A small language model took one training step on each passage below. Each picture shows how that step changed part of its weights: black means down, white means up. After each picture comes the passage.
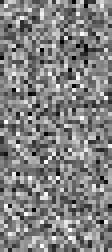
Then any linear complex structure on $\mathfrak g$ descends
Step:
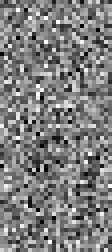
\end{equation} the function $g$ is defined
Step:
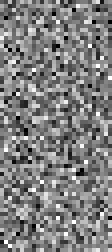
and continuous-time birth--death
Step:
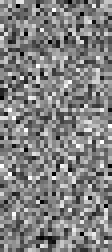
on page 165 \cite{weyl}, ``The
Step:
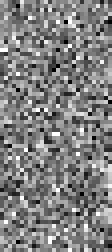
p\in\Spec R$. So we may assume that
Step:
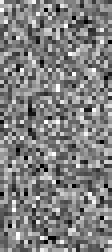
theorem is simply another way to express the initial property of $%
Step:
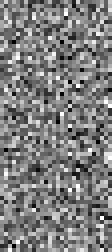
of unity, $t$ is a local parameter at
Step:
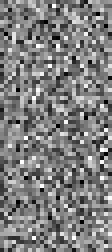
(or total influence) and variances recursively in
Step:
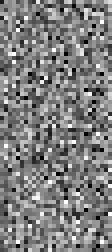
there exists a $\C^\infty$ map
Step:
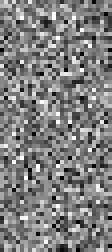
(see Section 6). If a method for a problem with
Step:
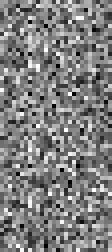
possible centers, which from above is:
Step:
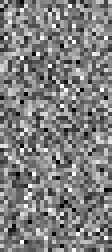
between stable equilibria for $\psi \in
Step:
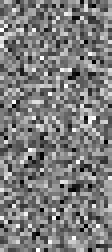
make the right-hand side in (6.6)
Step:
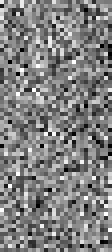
various SPDEs. The results show that the proposed
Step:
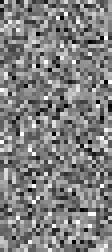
resonances determine uniquely $p$? \smallskip
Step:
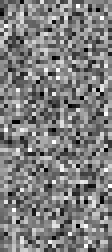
seen with a simple change of variables $x \mapsto
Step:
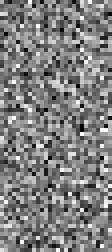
such that $A\cap G_u\les
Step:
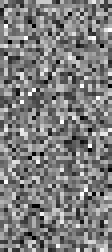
scaled ranges $Z_{_\cA} >
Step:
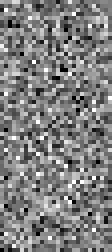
each of these functions to a plurisubharmonic
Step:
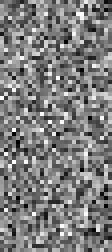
6$ for each singular 4-manifold (see
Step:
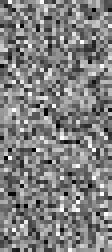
$0$. When the initial velocity is related to the gradient
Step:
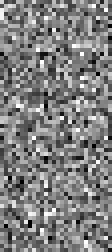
expect that it will be possible to show the following :\\
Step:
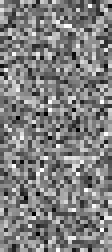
use functional notation for words in $\bn$.
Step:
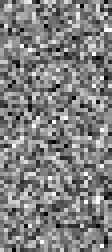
}\left( \text{mod}\left(
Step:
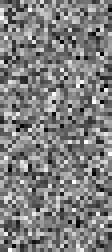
out next, one can, with a very small modification
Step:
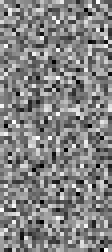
t\to \infty,\ \mbox{if and only
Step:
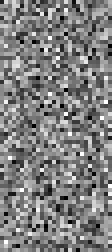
if the parameters $\r$ and $k$ are
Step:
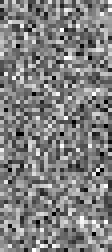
is $P$, we get a deformation of the Poisson bracket
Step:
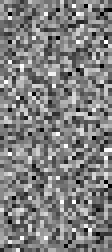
\wedge A$ is in $S$. So, by
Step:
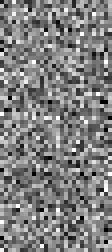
\[ \begin{array}{rcl}
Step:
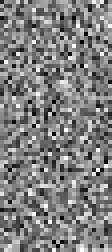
method than above, we get: $$ H =
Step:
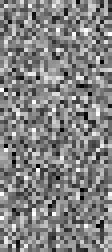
of computer science, one of the founding
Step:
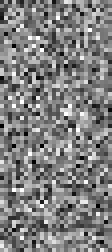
the starting condition $\bm{q} =
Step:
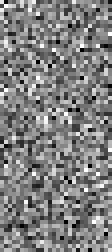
forced to be a countable poset with the property that
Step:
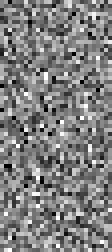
}\quad n \geq 1. \end{equation}
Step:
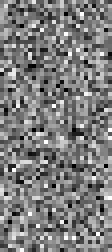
by \eqref{1.13} forms a group,
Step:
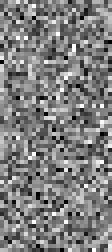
The OE method offers a number of advantages
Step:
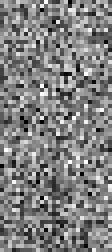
H$.{\text{\qed}} \enddemo \proclaim
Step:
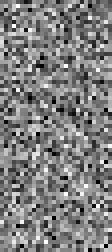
complex representations of the group ${\frak S}_n$, because
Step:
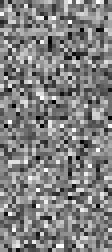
at the starting point, $\sigma=\xi=0$,
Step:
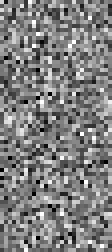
yields continuously many groups up to quasi-isometry.
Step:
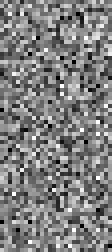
\par Similar argument holds when $G \in
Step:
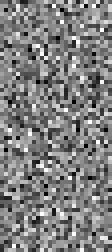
geodesic equation together \[\left\{ \begin{matrix}
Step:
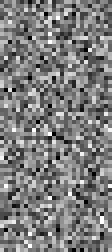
the set $M$ is $\eps$-dense in
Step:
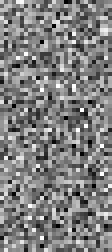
control the order of the two generators $x$ and
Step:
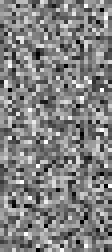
\otimes D_H = \text{\rm
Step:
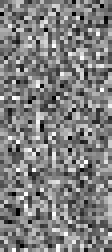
\end{definition} \med As we did in section
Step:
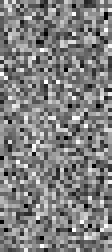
spectrum a regular direction has order 1 iff it is transversal.
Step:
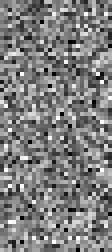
interior edges $e$ and $e'$, which are
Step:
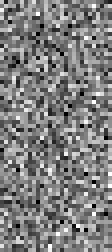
to be trivial if the warping function {\it
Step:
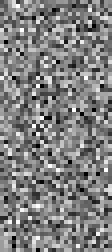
one of the most fundamental features in Clifford analysis,
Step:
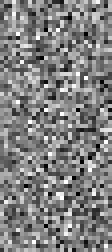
strictly positive measure implies $BM(N)$ for all compact
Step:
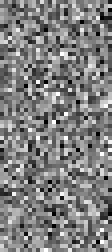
is similar to that of Theorem 3.7 if we use
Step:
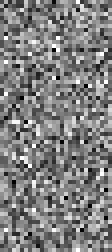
variables of a certain metric.} \author{Andrey
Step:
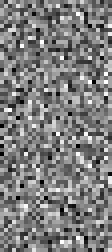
\EndWhile \end{algorithmic}
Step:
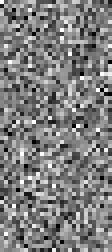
We assume for the rest of this section that $R$
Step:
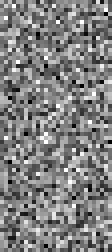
\na u(0),y\right\ran
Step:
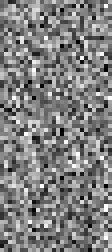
\quad \text{and} \quad
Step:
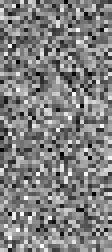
Katz to be minimax on $[0,\infty)$,
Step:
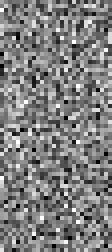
would like to thank Henri Cohen for the project
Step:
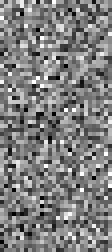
finding the approximate contraction sequence. \end{corollary} We
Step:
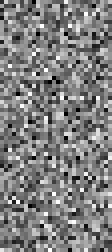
be a set of real numbers. $X$ is an
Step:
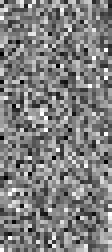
below are all in one form or another already contained in
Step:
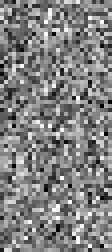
effect of power flow constraints. They also plan to derive a
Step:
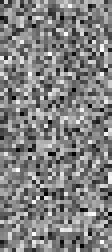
time $t = t_n$ as
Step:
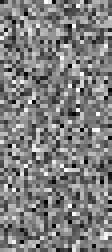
onto an equality-constrained quadratic set. Hence, the
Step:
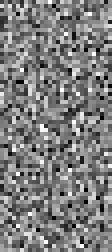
is an invertible sheaf, \item\label{symmetric}
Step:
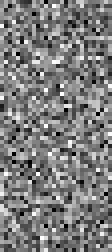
\text{ker }\mu=0$$ Let
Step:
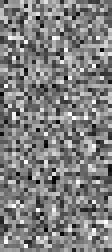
to significant improvements in the presentation of my results.
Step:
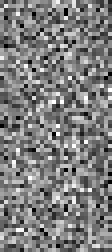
of Theorem \ref{crcr}. The analysis
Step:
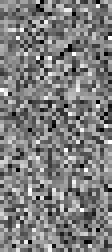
$p$-ring, for any prime $p$, then
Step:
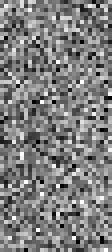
formulation SimulKnock will help close the gap
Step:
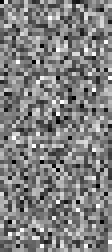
For $A \subset \Gd$ we write
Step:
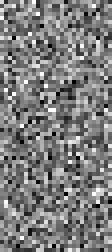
be a graph sequence of bounded degree. Then
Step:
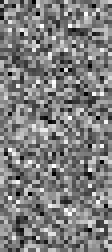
be any mean-zero random variable on a finite probability space
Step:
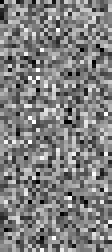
any two binary shifts of infinite commutant index cocycle
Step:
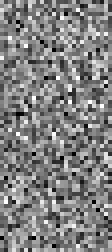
can gradually lift the map up through the
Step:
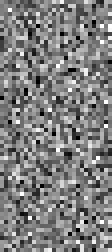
is neither ts-rewritable by
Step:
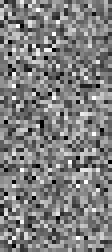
also in his book \cite{R2} or
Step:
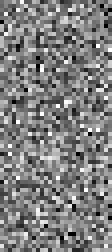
undecidable. \end{lemma} Moreover,
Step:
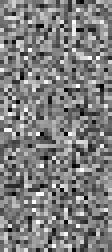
case, we have only one solution of the Riemann problem.
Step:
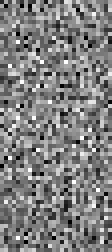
boundedness of $U$ and $V$ and the
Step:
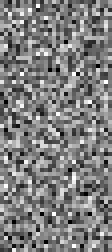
~~ Eric Eckstrand }
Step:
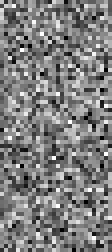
weight system satisfies two relations. Any closed loop gives a multiplicative
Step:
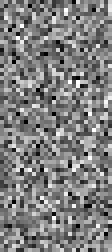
of arcs in a disc $B^2$, with endpoints
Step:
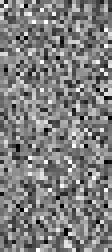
satisfied for all $(v,\psi) \in
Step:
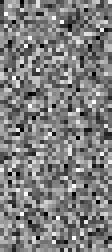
condition. One can verify then $H'\left(
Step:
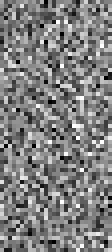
is $$ \ll H\log T(\log\log
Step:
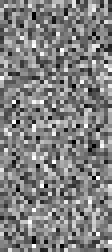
of type (R). Using the description of leaves of
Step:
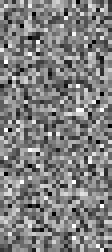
of the section, we prove the correctness of
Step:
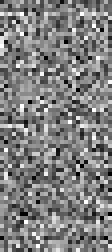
considered as dg-algebra concentrated in degree
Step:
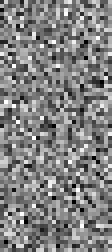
shear, as the initiators for the transition to
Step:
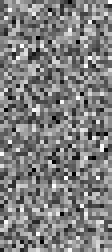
\cite{NS} Nualart and
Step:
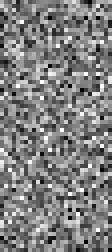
a geometric(0,*p*) law. Then
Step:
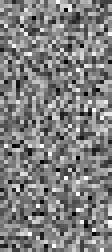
\subsection{Proof of \eqref{id1}} Using
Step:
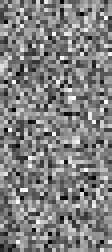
$v_0 \in V$ such that the
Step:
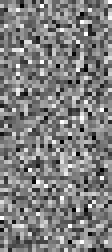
that $\Lambda_{\psi}(f(\partial
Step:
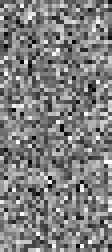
compared to a split prime. The representation $\rho$ will
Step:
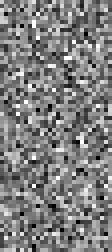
lemma implies the second. Let $\pi$ be any permutation
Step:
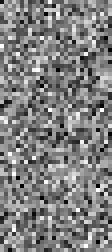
$\pi$ has signature $(p^e,
